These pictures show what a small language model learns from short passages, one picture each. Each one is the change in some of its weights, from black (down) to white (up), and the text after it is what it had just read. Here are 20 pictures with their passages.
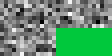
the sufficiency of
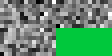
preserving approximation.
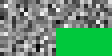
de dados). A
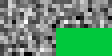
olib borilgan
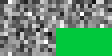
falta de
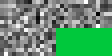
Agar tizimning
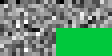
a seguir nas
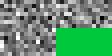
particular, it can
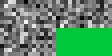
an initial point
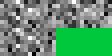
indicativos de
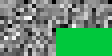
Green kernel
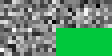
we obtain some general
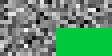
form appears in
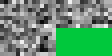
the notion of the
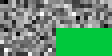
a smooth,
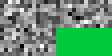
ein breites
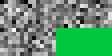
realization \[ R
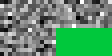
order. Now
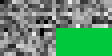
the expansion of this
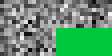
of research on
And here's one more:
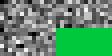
suitable explicit or
